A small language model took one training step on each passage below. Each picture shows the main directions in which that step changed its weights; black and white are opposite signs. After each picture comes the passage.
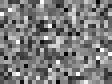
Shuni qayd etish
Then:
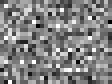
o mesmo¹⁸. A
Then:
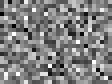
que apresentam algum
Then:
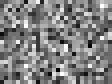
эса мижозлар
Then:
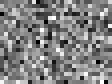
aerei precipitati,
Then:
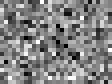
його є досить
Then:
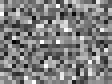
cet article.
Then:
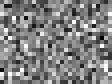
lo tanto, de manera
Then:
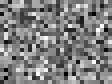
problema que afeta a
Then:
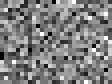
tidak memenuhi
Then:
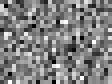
sería en la década de
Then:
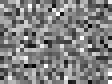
of data. In this
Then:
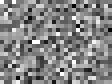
qilish mumkin.
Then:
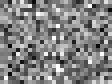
Nazorat funksiyasi
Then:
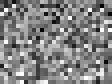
PhD, dotsent
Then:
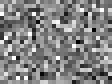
o'z millatining
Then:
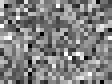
бўлиб, бунинг
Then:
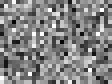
é também integrante do
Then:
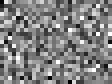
presença residual de
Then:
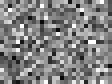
qilish kabi asosiy
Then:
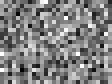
va donoligi
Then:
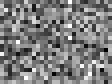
caused, among
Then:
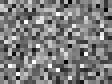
quando nei pressi di
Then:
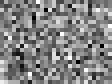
físico que toleran
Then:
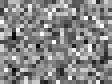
in 1920. The content of
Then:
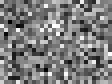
больше, чем
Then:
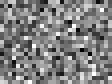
**carne seca** e
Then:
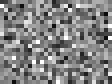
saúde não comunicam
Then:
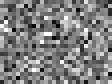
кута загострення
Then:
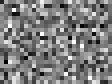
articles by media
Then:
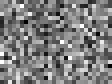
(мальчики) -
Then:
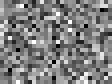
татарами. И
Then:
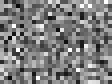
revisão de literatura.
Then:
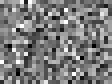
importantes contribuciones de
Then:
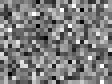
our own opinion
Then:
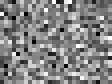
marginalización en los
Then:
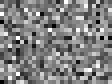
weg te werken heeft
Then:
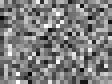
Компании уже
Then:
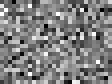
sol. Inconvénients
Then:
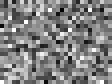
terlibat dalam menangani
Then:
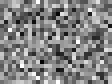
oid xilma-xil
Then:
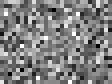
anemia, perda de
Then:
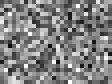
учителями, но
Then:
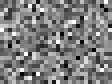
og þroski
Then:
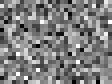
qilinadi, ularni
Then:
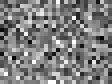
wordt ontleend aan
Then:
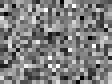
base de dados da
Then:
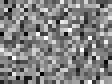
tizimining xususiyatlari
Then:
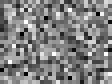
допомогою системи
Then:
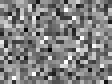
de luz disponível, é
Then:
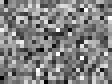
um alto contraste quando
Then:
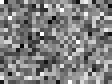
orden de ideas, ha
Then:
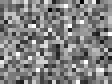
заявителя в
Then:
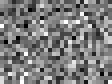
и государственной
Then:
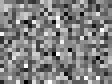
Дякина А.
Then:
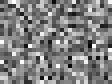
Mind in Society:
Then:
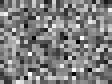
siyosat kabi
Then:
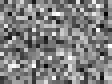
has to admit
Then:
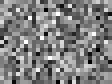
3. Ventana de
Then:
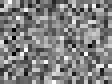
menandakan bahwa
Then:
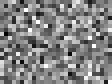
tan grande el amor
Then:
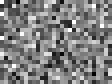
um Kontinuität
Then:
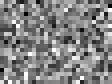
inclusão da pessoa
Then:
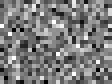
de-a lungul
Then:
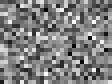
borada qanday ishlar
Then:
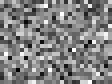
cómo algunos de sus
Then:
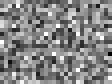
in den vergangenen
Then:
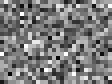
o objetivo geral deste
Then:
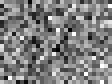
nach Buschmann
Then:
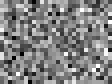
В данной статье
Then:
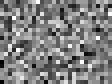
de lo femenino en
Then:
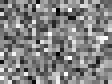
la integración cultural.
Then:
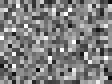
& hội
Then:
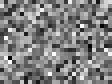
Til va jamiyat
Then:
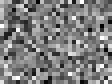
системы, в
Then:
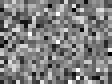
supone". En la
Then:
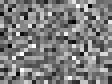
plus élevé pour les
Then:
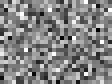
meio de um único
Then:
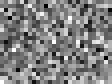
yagona usul
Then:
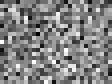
etish va ijro etish
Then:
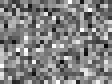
al foro que es la que va
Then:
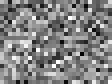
yaratish bilan bir
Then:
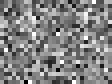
tahlil qilish va
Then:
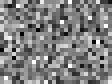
що в країнах
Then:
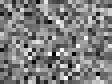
aula do conteúdo
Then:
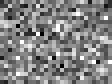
tilda odatiy
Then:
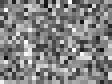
applied to the solution
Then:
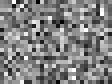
медикаментозного та
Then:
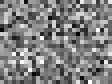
ularni ishtirok
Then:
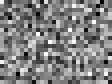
thèses en font
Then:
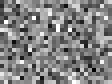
complementaria, estudios
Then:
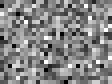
mayor estrés
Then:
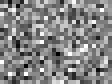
grado participante,
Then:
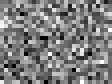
half of the 20th
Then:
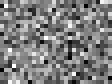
In the article, the
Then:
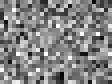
bugungi kundagi
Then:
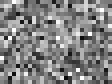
vão evidenciar o
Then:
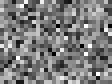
в годы кризиса
